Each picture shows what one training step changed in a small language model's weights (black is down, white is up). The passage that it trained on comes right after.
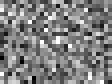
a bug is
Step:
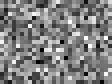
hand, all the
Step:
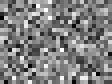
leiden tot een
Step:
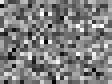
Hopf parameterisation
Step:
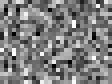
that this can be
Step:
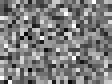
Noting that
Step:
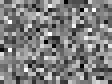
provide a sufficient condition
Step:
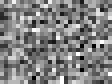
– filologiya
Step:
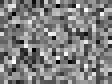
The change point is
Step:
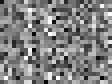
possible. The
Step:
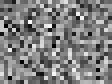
lock Ritz
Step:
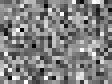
e representacional é
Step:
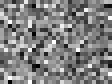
a decomposition theorem
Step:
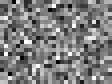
prove that it is
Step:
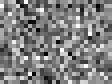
yang baik
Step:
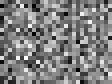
some nonzero constant
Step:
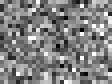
orthogonal group.
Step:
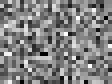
cuando el
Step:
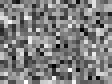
process. Assume that
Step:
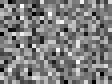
\bzero $,
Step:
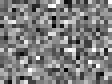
Then the graphs of
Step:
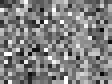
el promedio
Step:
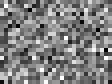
as the mesh size
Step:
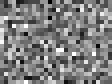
созрела //
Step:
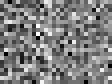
with affine mean curvature
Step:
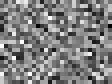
propus de
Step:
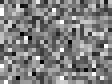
основы была
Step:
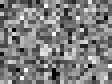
there exists an extension
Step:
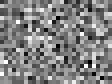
easy. The main
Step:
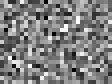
which $$\pi -
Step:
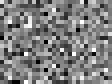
suitable complex structure on
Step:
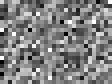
by the coefficients
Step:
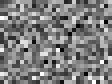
for such a
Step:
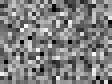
(see Section
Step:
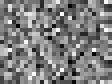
regularity theory, it
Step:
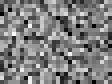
0\) for all
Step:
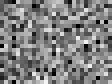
Define a map
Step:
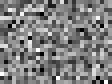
(in Section
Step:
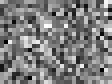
both of which
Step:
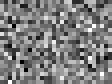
інститут не
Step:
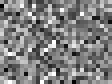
a unified
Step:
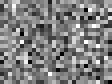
estados de
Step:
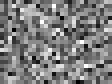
then there is a
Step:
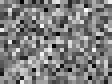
$\kappa$ is
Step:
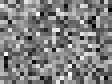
que interferem
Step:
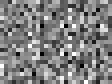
knowledge, work processes
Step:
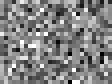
organlar va
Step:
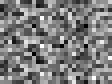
together with the
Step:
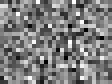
% Next,
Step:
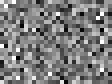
toetsen en
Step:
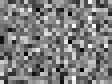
unique dominant integral
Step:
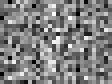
is an arbitrary
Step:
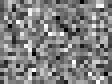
systems. We discuss
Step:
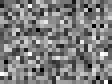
(but more
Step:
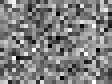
políticas públicas
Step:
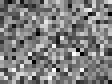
a recursive map
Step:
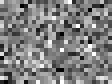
та інших
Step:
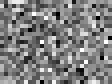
ҳар доим
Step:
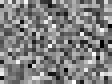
de ellos.
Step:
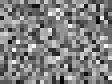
the algebraically closed
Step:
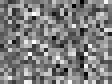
estimates together, we
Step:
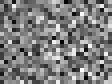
we can assume
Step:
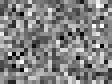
paper. Algorithm
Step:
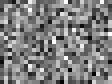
O método
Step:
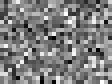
reach the conclusion that
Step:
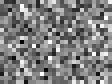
strong consistency of
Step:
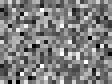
или иного
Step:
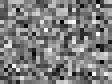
were the motivation
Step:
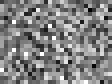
integra i principi
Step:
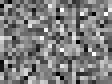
weak solution for the
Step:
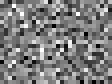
2$ and hence
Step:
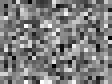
that in any
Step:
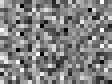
ємності на
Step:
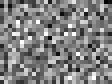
the same axis
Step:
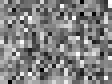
davlat xizmatini
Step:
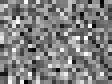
olarak hizmet
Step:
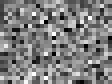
Suppose we have a
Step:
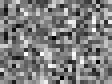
that the space
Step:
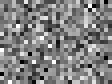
На первом
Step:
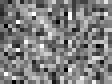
manifold, and
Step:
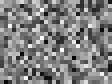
va pedagogik
